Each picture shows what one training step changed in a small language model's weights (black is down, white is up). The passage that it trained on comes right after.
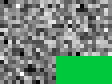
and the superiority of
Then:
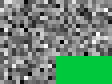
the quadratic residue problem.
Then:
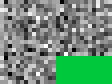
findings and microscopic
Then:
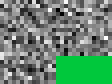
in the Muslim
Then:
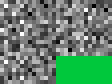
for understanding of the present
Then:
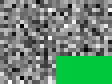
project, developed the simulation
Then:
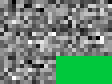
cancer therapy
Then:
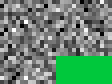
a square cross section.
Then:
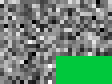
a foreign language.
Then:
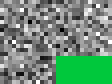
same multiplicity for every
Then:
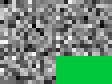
undergraduates by making
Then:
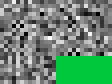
factors, such as the implementation
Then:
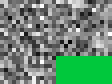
and the removal of water
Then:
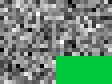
translates of $f.$
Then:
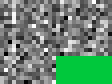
exploit ECVs
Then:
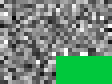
respect to repeated
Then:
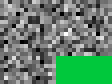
In particular, such a
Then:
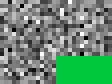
0$. We define the
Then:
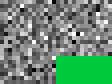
are integrating the various
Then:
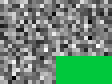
is fed with environmental
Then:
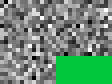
preparations. Total
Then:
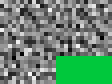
in the presence of
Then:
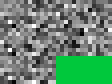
institutions listed on
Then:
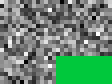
the country. Youth
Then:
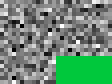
its evaluation has yet to
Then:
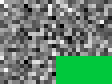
to 20 years old)
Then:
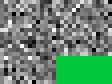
are not in general the same
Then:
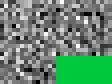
denote the set of the
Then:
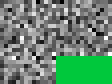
difference in the mean perception
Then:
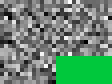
and \begin{equation*}
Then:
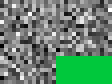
Q_i$, each of
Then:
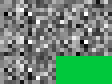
relevant standard design specifications are
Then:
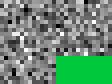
for these weighted sums
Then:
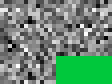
feature in all three parts.
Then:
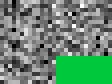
We only need to prove that
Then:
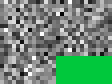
derived from gender and
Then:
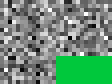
matrix symmetrizer
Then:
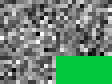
be a complete, connected,
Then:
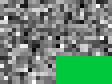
degree \cite{10}.
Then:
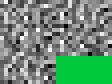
0 | 1 | Thus we
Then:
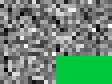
in $M$. With proper
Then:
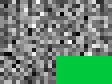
-317 One strong
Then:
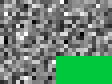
X, explained how specific
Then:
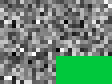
dependency score was significantly higher
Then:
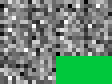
A twisted form
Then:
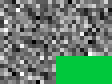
is the elevation of the
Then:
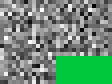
treatment of elliptic PDEs
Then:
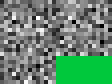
organic acids was
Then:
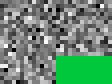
\leq u(y)
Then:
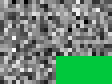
result of contributions from several
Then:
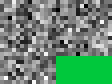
Different water
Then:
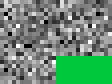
called a scaling sequence for
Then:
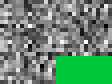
plasma environments that
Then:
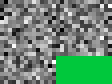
\otimes b \mapsto b
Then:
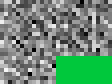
Education Institutions
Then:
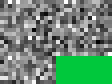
tells us that they
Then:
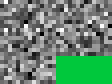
'idle' in the
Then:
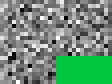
and evaluated approaches. We
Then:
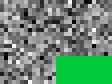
expectation), almost
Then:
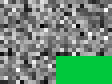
grade 11, the
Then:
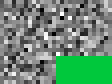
metal mesh
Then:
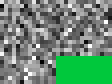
the EU gains
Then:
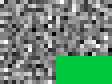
crystal basis has
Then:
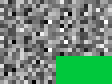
energy-independent way
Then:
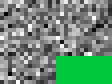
stars approximately. We
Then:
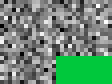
vicinity as well
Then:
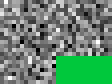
tools in the event of the
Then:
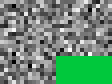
groups always tended to
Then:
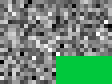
flexural strength.
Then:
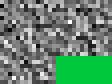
and protect the
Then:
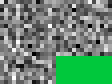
cultural heritage
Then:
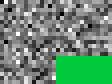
one we see how, using
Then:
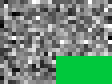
Feed Units per
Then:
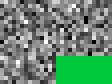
maintain the body's
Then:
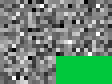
destroyed during
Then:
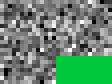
The sweeping direction
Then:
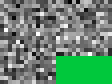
expense of other
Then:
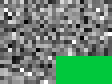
conceptual shift that has
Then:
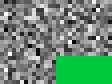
Generalized Linear
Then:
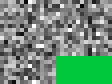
with short communication channels
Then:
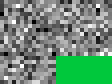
identifiable parameterization is
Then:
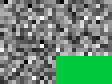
capacities which are all
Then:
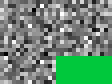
every horocycle
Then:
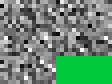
the chordal derivative function
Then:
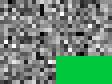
metals in all soil
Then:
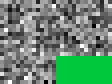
minor of $G$
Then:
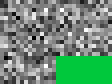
suitable Lyapunov
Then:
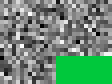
However, the analysis provided in
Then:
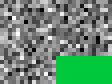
cartesian product
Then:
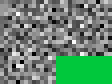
publicly on various social
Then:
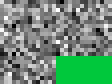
there are some computed eigenvalues
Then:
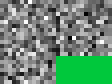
not be beneficial for
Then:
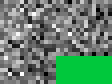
fact that the above is the
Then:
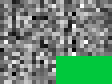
We can certainly assume that
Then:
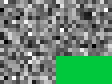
the personnel so
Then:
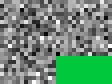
a cream. Further studies
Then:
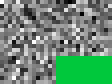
the existence of at least one
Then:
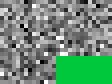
continuation of functions in
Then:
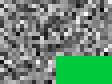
form of an SMS to
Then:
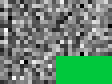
and Delorme,
